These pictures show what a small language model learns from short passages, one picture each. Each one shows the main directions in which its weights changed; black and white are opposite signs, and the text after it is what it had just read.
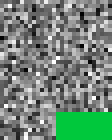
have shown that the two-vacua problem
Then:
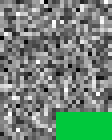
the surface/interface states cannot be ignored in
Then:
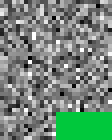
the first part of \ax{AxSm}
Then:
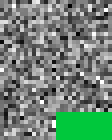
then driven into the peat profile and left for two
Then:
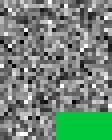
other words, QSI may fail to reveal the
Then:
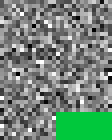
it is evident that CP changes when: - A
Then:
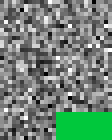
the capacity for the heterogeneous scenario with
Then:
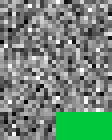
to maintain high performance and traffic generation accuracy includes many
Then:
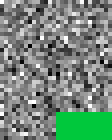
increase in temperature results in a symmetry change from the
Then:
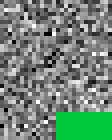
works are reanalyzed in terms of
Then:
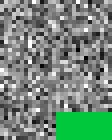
central localities within the species' distributional range. It
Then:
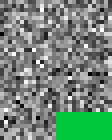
using uninformative priors As shown in Table
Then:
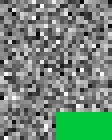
benevolent (51,6%) or neutral
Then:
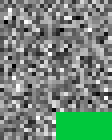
in three cases as shown in Figure 10(a). The
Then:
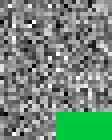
by utilizing content analysis. Based on the findings,
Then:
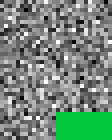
Desert Research, Ben-Gurion University
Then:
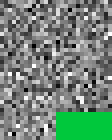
Su : Supervision P : Project
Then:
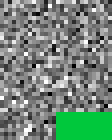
taken to be an independent stochastic variable drawn
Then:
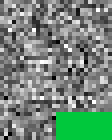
energy increment for the spin flip at $i$
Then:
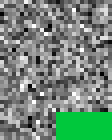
we first need to define the unitary $U$ whose
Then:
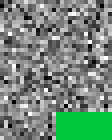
gas. It doesn't depend much on the energy
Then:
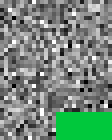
(DHI)-type amplitude anomalies,
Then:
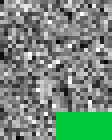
incorporate internal attention mechanisms, which
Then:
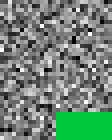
the one where they are stable in air. Therefore,
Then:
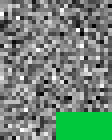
level of viscous dissipation. The latter
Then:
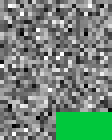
success Anticipated timeline (short term,
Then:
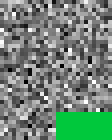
threats because of their heterogeneity and
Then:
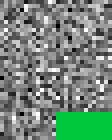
the detected frequencies are consistent, both the MCL and
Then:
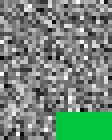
cases it has considerable instability strips at the
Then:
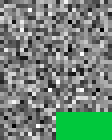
Year of sampling Comments XJ
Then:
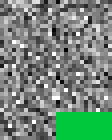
converted to Christianity. Later,
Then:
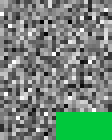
5.1 Throughput plot- The throughput of
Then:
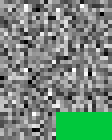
Laplace-Beltrami operator is
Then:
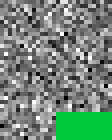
a washing process, utilizing warm water, and
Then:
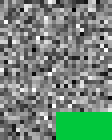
the WIEN2k code with the generalized
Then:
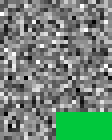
isotherms were performed at 25ºC using a
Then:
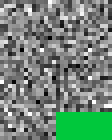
Hence, within this approximation, the LC interface
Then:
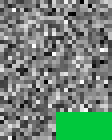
bath. The reaction was monitored by
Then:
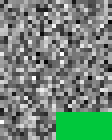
showcases how control over molecular symmetry,
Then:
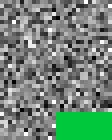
design trained the models on the usual outer training
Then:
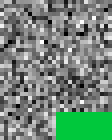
stuck in local minima and not give the
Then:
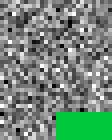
to strengthen comprehension and
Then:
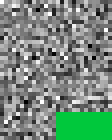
retract of $M$ and, in particular, to
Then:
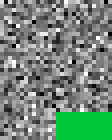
with their advisor. The steps that make up
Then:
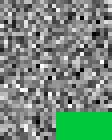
of major importance, even if in recent years, due to
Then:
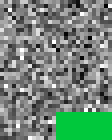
behaves closely to a spin
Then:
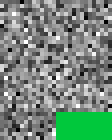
original intention of scientific research and selfless
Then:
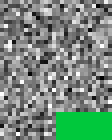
upgrade the support and product recommendation
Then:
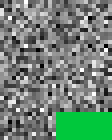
$\forall i$. In Fig. 4, we show
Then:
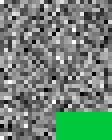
ingredients. However, the gel was
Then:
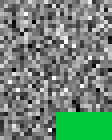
time prevents me from discussing any of these in
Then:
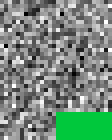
order to perform a continuum extrapolation of our
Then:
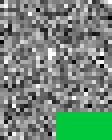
market of Ukraine» –
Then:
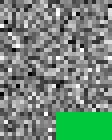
of computers in the traditional classroom has been
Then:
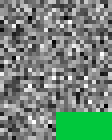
a dominance score ($DS$) for each of
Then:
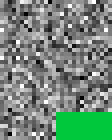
function as food, their perceptual qualities that
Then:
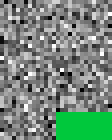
[9] that the definition of entropy in a
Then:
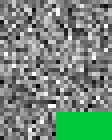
a positive impact across the races. When compared to
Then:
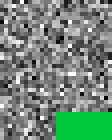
where risks to national security concerns
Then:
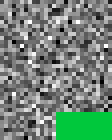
and inverse beta decay. The molecules that
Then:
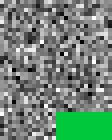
use 5 Protection against noise 6 Energy economy
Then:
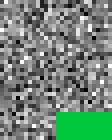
inspired by techniques in data-driven systems
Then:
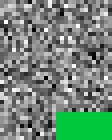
on these new leaf nodes. This proposal
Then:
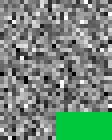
regulatory system regarding tenure at the
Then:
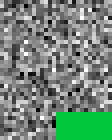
not attempt to cover this proposal.
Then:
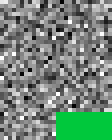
linewidth for source G2 has occurred over the same
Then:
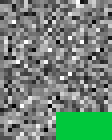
known. Then $\thetavec = {\rm col}
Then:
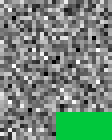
Davies Tetiaroa Society,
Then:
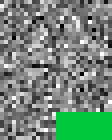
used herein using patient's own blood for
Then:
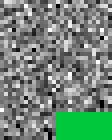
magnetization, for which the rather precise
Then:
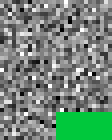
2015 Citation: Amabye TG
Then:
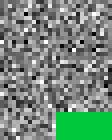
activities are initiated by local residents, public
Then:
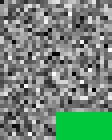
to the form, but also to the substance, of
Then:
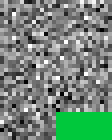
through a direct investment of its own funds. The
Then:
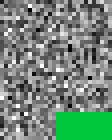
Xun-Jie Xu for valuable
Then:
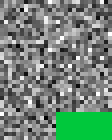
the information on animateness, that determines its
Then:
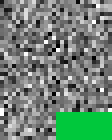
information at the time of gathering information. There might
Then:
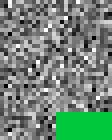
waste and rock recesses removal from
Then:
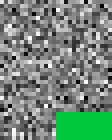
mass gap of the black holes. Though
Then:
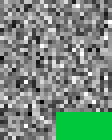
of HH 212, if any, should not
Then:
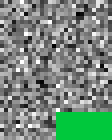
they can interact, leading to accelerated material
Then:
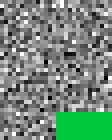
brake pedal, similar to a mechanical
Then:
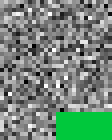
DM models with the annihilation cross section of
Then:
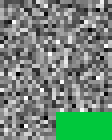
quasi-particles are created at a characteristic
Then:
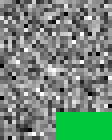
in a test tree and each path corresponds a test
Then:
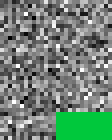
\partial ^\mu T_{\mu \nu
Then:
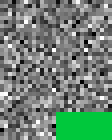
to allow scaling of the code to large fermion
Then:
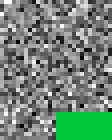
mg dm⁻³, are shown in Figure
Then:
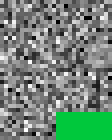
of communication and information processes has led to a real
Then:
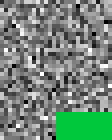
for SNRs in bright \HII\
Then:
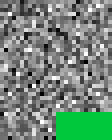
the north-west and south-east
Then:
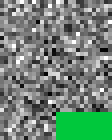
systems is essential, especially when they influence casework.
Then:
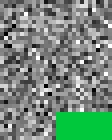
coincide. The passing through the EP leads
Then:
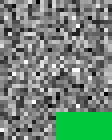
recorded for all patients in all 12 leads at a paper
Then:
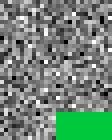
one of the most important minerals for the body needed
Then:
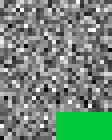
The best method proposed in this paper is the use of access
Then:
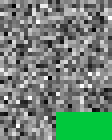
project targeted to all potential stakeholders.
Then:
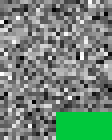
faster learning non-linearization process than the other
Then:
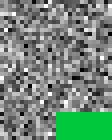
upon the ECHR's provisions on
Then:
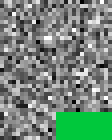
methodology,⁷ to assist with the development of
